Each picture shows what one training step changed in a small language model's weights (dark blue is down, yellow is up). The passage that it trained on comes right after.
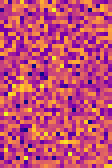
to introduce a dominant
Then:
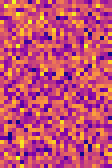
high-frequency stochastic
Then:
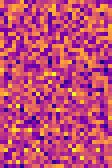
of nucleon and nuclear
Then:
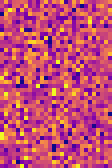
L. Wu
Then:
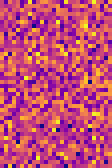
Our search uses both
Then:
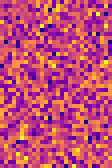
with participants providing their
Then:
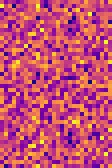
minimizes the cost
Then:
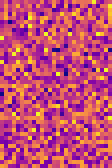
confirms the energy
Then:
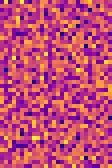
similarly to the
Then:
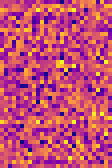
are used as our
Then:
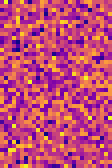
mass to be
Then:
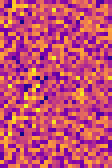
the fraction of
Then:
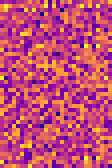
measured signals and
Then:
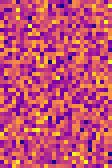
structures recently attracted
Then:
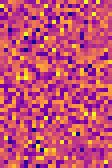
km from the nearest
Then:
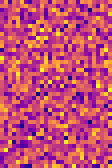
complicated to model
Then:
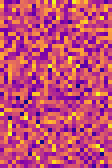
difference of not more
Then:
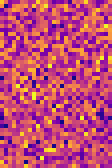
which presents a constant
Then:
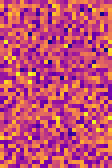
development of deep learning
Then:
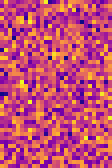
blast point.
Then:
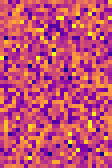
continuum intensity tends
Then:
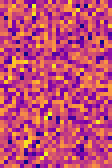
the absorption of the
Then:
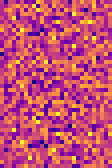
hand, is directly
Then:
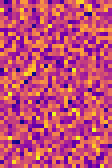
following computation we will
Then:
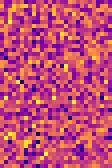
the light curves of
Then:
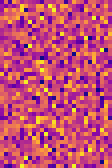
size $n$
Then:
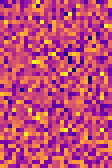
This means that
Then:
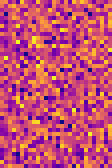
density, except at
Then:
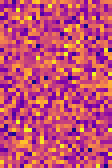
remains unchanged;
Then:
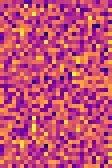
observer has a
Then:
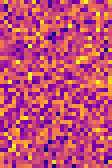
ligand and
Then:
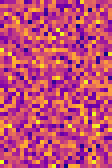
this experiment is to
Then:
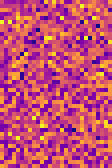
for any number of
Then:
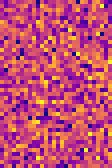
noise, as well
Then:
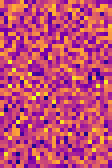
of photon and gluon
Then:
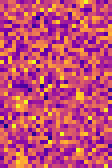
can be described in
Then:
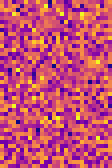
distinct strengths. They
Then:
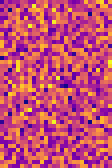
to go through it
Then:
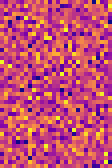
cyclic states
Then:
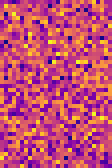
photospheres and
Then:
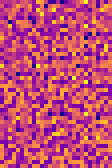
now working with a
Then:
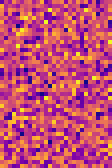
the more general assumption
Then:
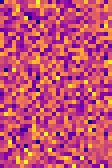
practice into a
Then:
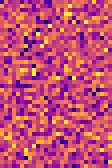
lists the solution
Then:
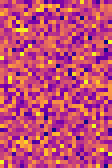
6 are also
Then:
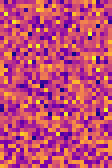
project is partially
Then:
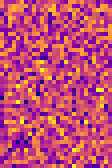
of $Q$
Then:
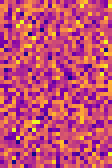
only track parameters,
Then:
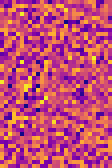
the final time condition
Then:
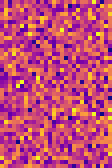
grows larger.
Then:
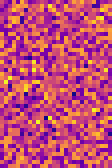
for the first mode
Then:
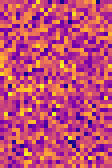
will allow to test
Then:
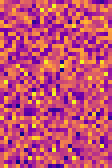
spin vector around the
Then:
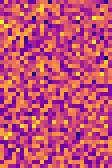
on the stress state
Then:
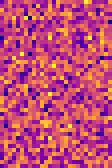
a diagonal Hamiltonian).
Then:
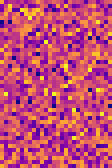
formalisms presented
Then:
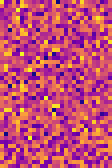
detection and are
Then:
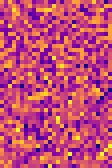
reported standard deviations include
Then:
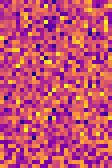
particles ${\bf
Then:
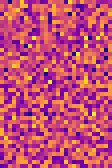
width of the steps
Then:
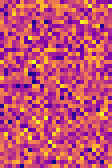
be explored through the
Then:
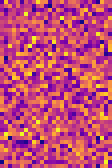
is imposed through
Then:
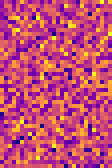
given by $
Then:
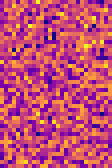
between the neighboring
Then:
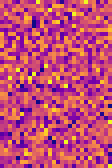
should greatly improve
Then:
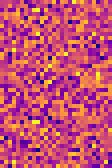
data centers,
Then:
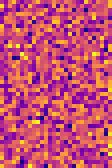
largely transversal,
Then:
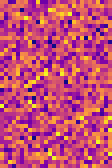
zenith angles
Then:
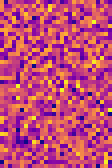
is discussed below.
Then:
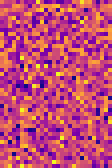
are detected and give
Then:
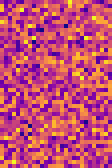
three functionals in
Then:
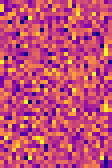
Upon the
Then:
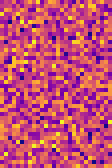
the symbols occurring
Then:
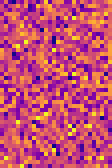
dot system. The
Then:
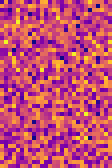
apply these methods to
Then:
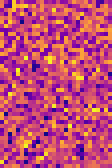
the potential in three
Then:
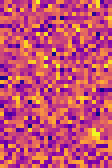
(EC) es
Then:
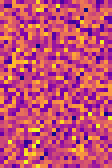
the boxes are
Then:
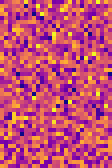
the multifractal
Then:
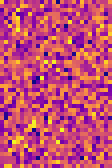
exists and does not
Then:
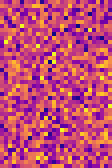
elements of ${\cal
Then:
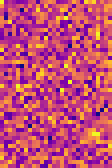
(telescope diameter
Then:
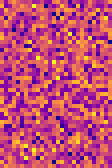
seem that only
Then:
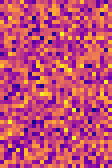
on subsets of
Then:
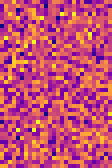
the black-hole
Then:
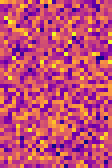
two Py
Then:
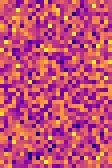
recently proposed Gaussian
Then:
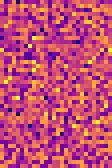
resolution limit, the
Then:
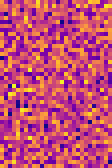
qubits to describe the
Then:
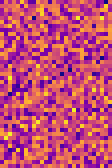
on the bright 5
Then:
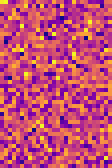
represented on Fig.
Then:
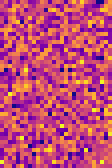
for each parameter.
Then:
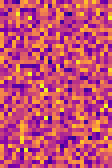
brighter than their
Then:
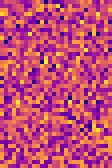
such problems are also
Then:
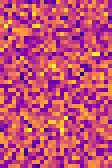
in the exterior
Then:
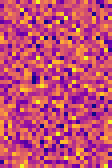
should be viewing
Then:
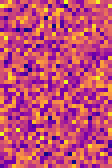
Hierarchical clustering
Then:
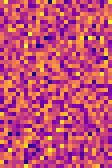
on a circle.
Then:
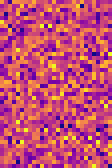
in good agreement with
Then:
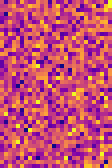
Theorem 1, as
